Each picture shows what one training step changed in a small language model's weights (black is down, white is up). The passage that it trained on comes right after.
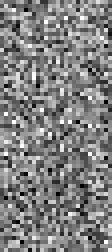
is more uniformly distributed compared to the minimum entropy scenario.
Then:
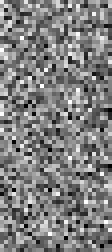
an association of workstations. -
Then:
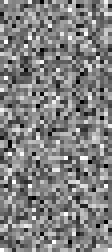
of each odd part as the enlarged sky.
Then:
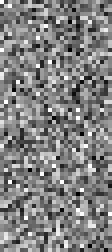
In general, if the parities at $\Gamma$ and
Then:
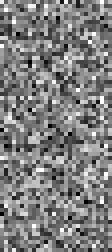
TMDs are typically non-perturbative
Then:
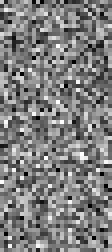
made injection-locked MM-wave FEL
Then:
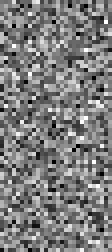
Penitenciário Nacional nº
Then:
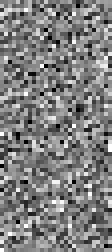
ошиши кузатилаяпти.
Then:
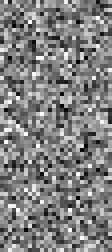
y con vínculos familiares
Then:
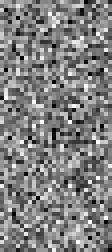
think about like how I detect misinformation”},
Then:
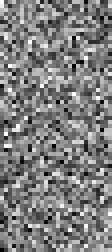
Hauert, Phys. Rev. Lett.
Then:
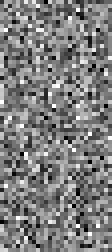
These observations can help tune the dipolar interaction
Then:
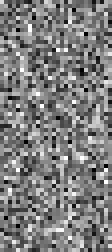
the disease (typically by
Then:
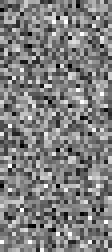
> 0$ is the strength of the measurement of
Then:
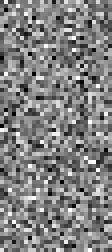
Ortodoxo se posicionó en
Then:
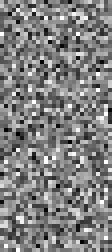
académica-profesional, pero
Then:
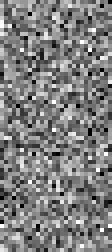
makroiqtisodiyot omillar bilan
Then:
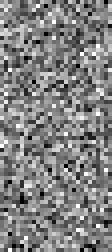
Before applying the Monte Carlo method,
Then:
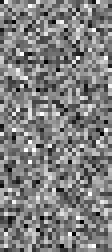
y enterobacterias portadoras de
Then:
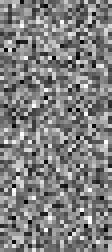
praticiens en ostéopathie
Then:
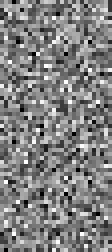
with $p(A)=0$ are trivial, we
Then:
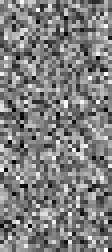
and if the final terms are $R_M$ and
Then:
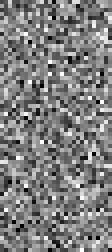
direct generation of Tempered Discrete
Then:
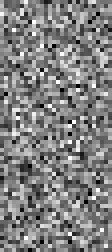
a torus and another parametric surface) for up to
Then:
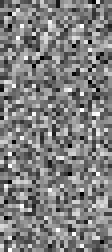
benötigt, um ein gemeinsames
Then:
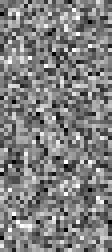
and $A \subseteq M^2$, then either
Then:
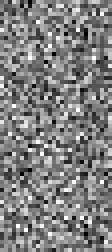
With and without cooling we looked for the behavior
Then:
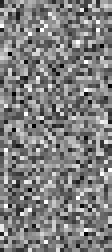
ilg‘or tajribaga ega.
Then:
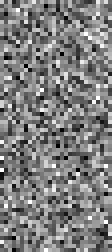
\] Then we consider a sequence of $J$-holomorphic
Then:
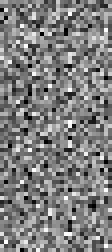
Республикаси Конституцияси
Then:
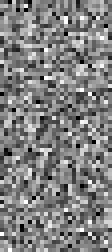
$\Delta$ is the same as that of the vacuum,
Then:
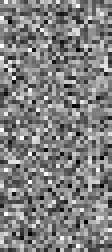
*Evropeiskaia pravda*.
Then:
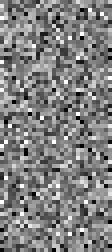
that $\mu \mapsto \mu s(t,
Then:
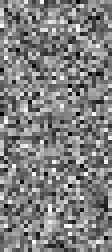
do IV Centenário de São Paulo.
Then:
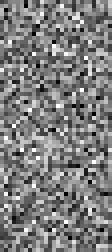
urged to consult [BGL09,
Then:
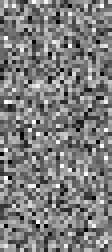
mevalarning nobud bo‘lishiga
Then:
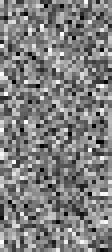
than those obtained from \eqref{generic},
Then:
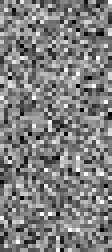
uni baholash, muallif
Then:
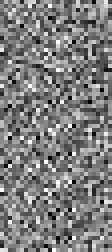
ба ҳуқуқи маъмури ба
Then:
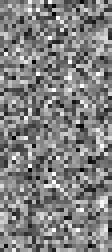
spin exchange coupling. Based on DFT
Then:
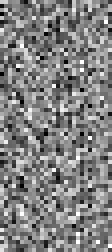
+ \mathbf{BB}^T \iga \bs
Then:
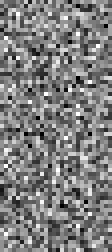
$k$, one has a set $f^i$,
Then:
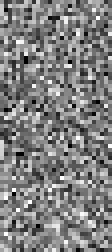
integer feasible solutions for the original problem. The downside
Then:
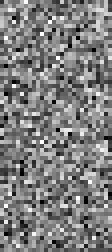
radians. Shown are the values of
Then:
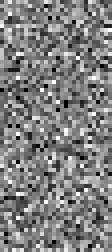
in granular materials. However, for many years the use
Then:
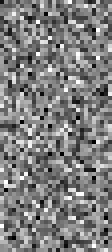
outer if and only if almost every slice function
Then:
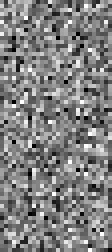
of solids for small displacements and
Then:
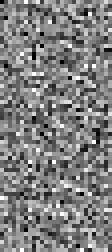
que as empresas repensem continuamente seus
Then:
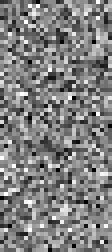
позволяют косвенно
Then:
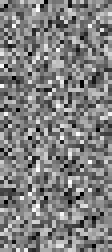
Penyebab Pemilih Golput
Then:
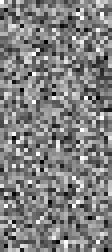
show that the associated a~posteriori estimators
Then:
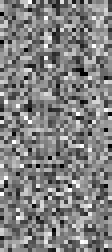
bounded alignment influence $\psi$ satisfying
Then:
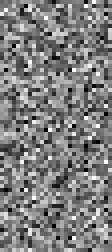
Удавані перейми в період
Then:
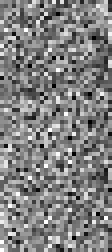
Черкаси. Трут
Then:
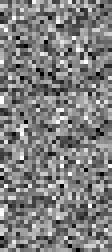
informasi dalam bidang penyiaran di
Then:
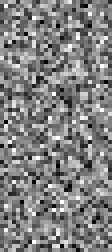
we show that it might be a combination of both effects.
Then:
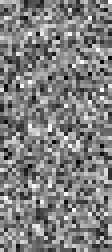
yaratgan xalq donoligini
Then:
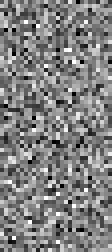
$F_{G}$. One identifies these classes
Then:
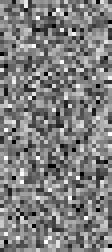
(iii) If $|a|=1$, the curves
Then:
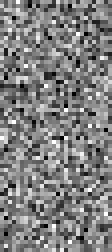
stress conditions. To overcome this knowledge gap,
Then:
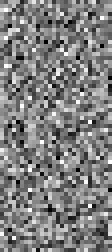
dv = \int v c_F
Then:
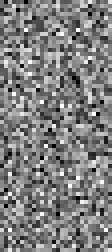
It is of course straightforward to translate a wired
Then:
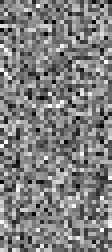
{\bf Proposition 1 [BoR]}. If
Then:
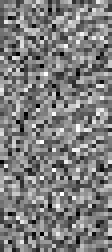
\end{aligned} \end{equation*}
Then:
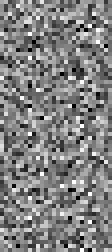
financieras de los sujetos
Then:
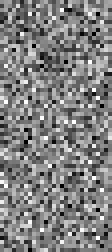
والذي بلغ
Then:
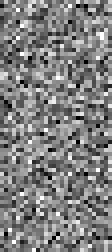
Connes-Higson $E(A,
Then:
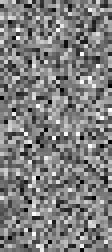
me intereso mucho y le pedí a mis
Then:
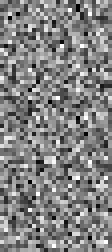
of both moderateness and negligibility that
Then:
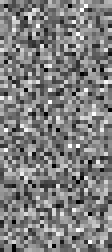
with circular (left) and flattened
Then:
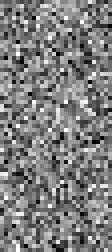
find that these effects do not strongly influence the current distributions
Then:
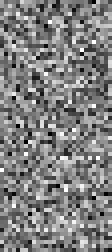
VF entry if its reference count is nonzero
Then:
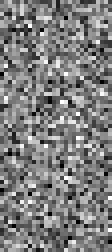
5.1), that there is a tangential map from
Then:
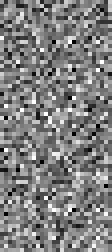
независимо от ее
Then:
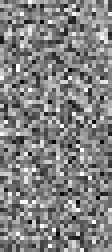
$\delta(H)\ge 2$ and it is obvious
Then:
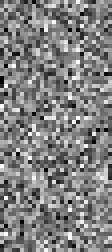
faixa entre os 18 e 30 anos
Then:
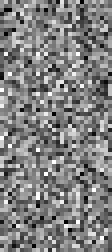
it in order to sub-optimize
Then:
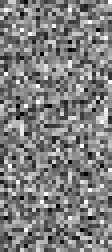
j= 1, \dots s$, the integers
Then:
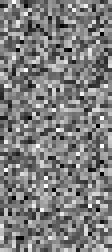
given in section ~\ref{sec:formalism}. The
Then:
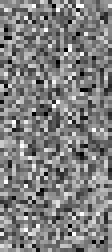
the $e_l$ (retry limit after
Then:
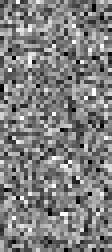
in the grid $\mathcal{H}$, and for some
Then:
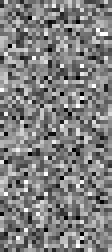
edição, ampliada e actualizada,
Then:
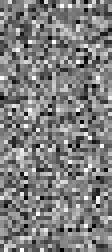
se coñece como acordos transformativos².
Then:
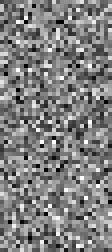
4) Berpikir positif. Dalam
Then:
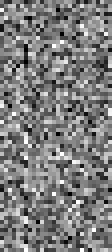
para lograr una aplicación más eficiente y
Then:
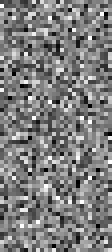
map with $u_* \circ w_* \simeq
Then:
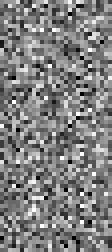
de Pessoal de Nível Superior
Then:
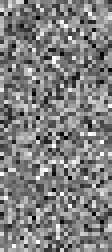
z)}{\partial x} - \frac{\partial
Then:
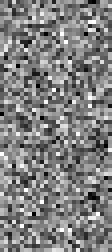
superficial asociada al transporte
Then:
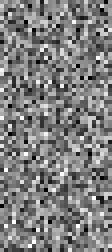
chromosphere around these very luminous cool
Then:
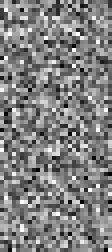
and $E_F^S$ are the
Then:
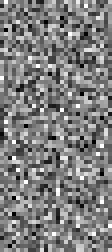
qizi O'zbekiston Respublikasida
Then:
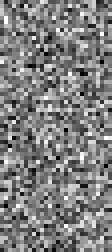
the MIP modeling framework to facilitate
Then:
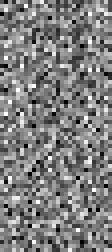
as well as the integral played an important role in
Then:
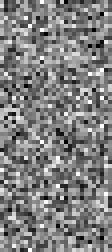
from the SECCHI/COR
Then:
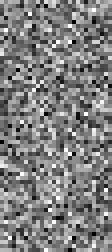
тиску на політичну лояльність,
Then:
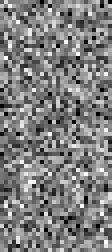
ishonmagan holda bitim tuzishi va
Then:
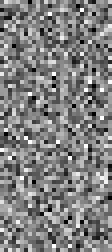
le caractère inclusif de la
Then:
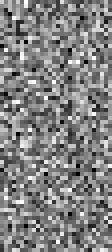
in the novel is, simile, personification,
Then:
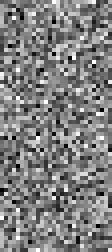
\end{eqnarray*} Then \begin{equation}
